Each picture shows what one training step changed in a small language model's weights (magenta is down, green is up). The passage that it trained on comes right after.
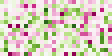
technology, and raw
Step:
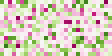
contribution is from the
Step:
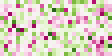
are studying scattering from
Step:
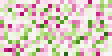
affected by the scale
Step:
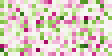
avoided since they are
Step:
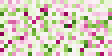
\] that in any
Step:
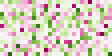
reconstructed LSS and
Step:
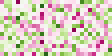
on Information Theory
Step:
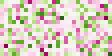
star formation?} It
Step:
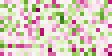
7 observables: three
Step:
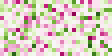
students pursuing this
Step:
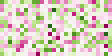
Ibn Sina
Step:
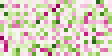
the magnet comparable
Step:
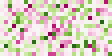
departures from
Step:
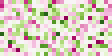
The authors declare
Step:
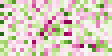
results for any temperatures
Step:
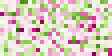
slots, a source
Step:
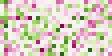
convenient for
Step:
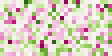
uses data from the
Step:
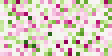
capacity to make independent
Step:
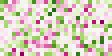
prostate cancer
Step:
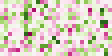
While singing and
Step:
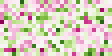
change appreciably
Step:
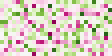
my QOL
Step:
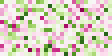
\bibinfo {author}
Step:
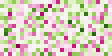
to the mean record
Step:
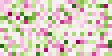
sample sizes employed
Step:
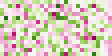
of links to
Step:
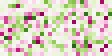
its ultimate
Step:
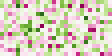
amplitude. We assume that
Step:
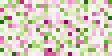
functional groups such as
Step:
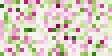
toroidal potential
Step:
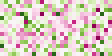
doing it?”
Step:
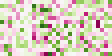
innovative activities of
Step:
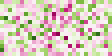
of energy transfer can be
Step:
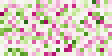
is valvular
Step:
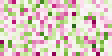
not included in the
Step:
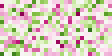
not evident which of
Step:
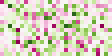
parameters (p,
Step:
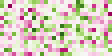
ks exposure
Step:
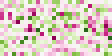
systems Perception towards
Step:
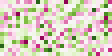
been that although the
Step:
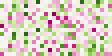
with a sufficient condition
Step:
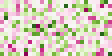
in Table 1,
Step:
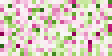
high temperature. For
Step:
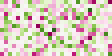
wake of the
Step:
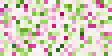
as pd #
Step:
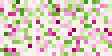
organise learning processes
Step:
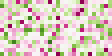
available on the university
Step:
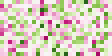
obtained by the proposed
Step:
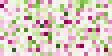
maps present results for three
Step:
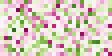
will cancel each
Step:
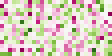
represented by $\varepsilon$,
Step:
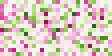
aspects that are of great
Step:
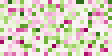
abundance are the
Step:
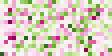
profile of mean density of
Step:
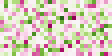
PD is a
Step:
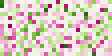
of the rotational
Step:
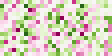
seeking institutional
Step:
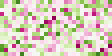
the quality of life
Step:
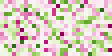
mapping from 3D
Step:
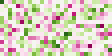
underlying physics, this
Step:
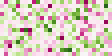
readily soluble in
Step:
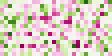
correlators into phase space
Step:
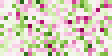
account she has been
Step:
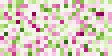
supposed to balance
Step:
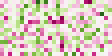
saturates the
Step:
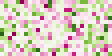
between them. According
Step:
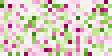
and Hospital,
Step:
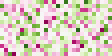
iron toxicity
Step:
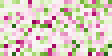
the incremental cost
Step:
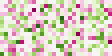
used to trade the
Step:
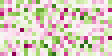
& Total &
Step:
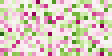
25 Nov (see
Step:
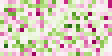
the database
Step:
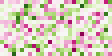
educational process related to
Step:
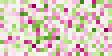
to an extensive
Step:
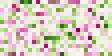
determination of these errors
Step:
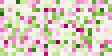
former are inert
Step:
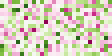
the ratio of the proper
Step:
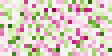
$b v_\infty
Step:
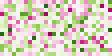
enzymes in
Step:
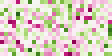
growth of databases
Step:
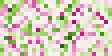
theoretically for a
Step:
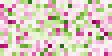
solution increases from 8
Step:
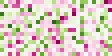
or trademark
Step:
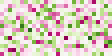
system can be divided
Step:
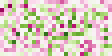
cluster inference,
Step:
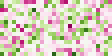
models locally on their
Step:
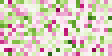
simple and understandable way
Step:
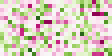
some teachers that learners
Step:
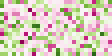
the physical environment:
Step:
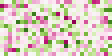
offset by integer
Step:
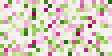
handle on how to
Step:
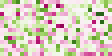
the most utilized approach
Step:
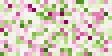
members can as
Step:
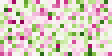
will restrict the effective
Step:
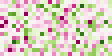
sum rule for
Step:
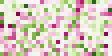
of the effective CF
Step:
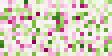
become a large negative number
